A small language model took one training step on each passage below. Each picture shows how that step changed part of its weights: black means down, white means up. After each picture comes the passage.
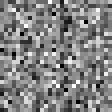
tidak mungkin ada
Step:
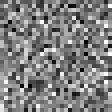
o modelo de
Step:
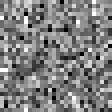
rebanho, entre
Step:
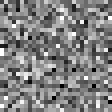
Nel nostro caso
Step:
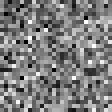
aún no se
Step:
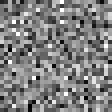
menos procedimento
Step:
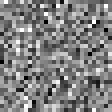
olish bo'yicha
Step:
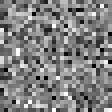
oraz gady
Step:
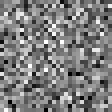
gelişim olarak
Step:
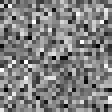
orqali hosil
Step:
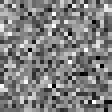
the author's
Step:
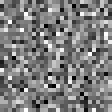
pedagogik tushunish
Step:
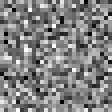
an'anaviy yoki
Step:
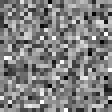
las que ponen el
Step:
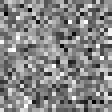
hat razzoq
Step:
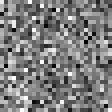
doch ook
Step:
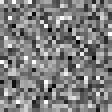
was accepted by
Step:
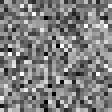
что и это
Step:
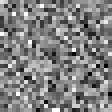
- Risques
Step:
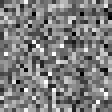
на початку
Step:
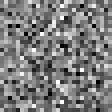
die Situation zu
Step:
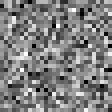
turuvchi faol
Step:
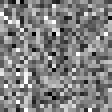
foram levantadas
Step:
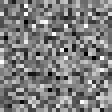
ЦД 2-го
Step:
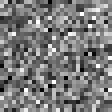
в скоростта
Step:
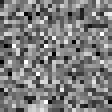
по звезде
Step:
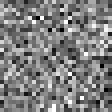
of the heroes
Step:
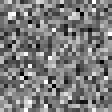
anomali dari
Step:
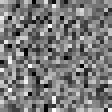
va amaliyot
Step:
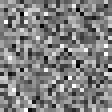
Vezi de
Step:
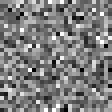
bij verkoop
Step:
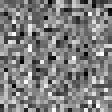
Medical University".
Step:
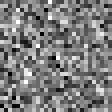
Prof. Dr.
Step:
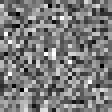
developed by the
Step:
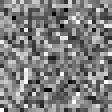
de um passado
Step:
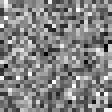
der Benutzer
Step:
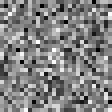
turli xil
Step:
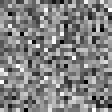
uma reflexão e
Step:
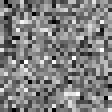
forma de obtener
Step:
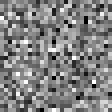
Cipta -
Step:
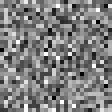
financial assistance
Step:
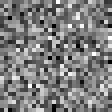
unsur *a
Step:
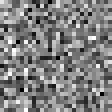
and factionalism
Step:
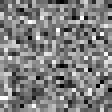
financeira, tanto
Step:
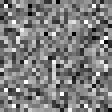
находятся на
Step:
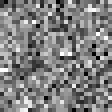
canto recio,
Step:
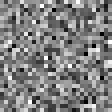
Mental Effort
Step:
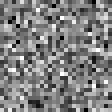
fait pas de
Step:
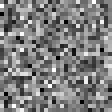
faptul că
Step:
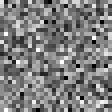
spread van de
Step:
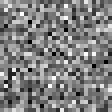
A própria
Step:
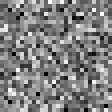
bij big
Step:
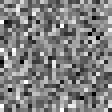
для производства
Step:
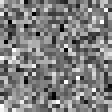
deze materie
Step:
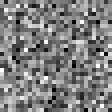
una monarchia
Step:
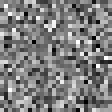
z bytem i
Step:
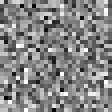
deslizante de
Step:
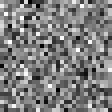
studio di
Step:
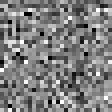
и при этом
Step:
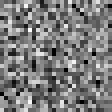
wurde die
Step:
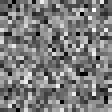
sarana dan
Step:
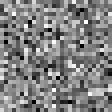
A transição
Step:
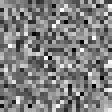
search in resort
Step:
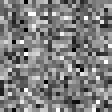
с трех
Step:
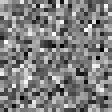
berish mumkin.
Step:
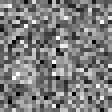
том числе
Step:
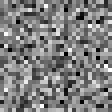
bu vazifani
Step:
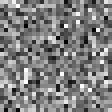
de vie au
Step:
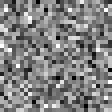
shundaki suv
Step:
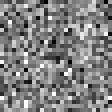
por consejo
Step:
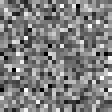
в нём
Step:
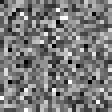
з численними
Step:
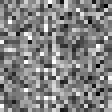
що у разі
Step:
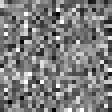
en dehors de
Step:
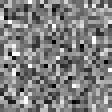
poking bilan
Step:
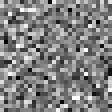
muzeyi tashkil
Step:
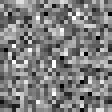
pela FMU
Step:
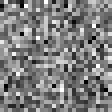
Дана мета
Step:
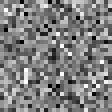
de correios
